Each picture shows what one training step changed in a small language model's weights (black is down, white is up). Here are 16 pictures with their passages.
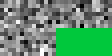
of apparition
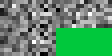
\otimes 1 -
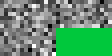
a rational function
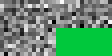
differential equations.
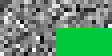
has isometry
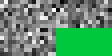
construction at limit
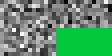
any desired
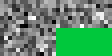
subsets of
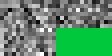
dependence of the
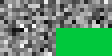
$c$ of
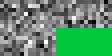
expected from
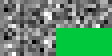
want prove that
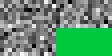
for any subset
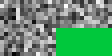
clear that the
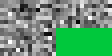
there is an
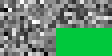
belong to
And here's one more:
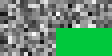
least two sign
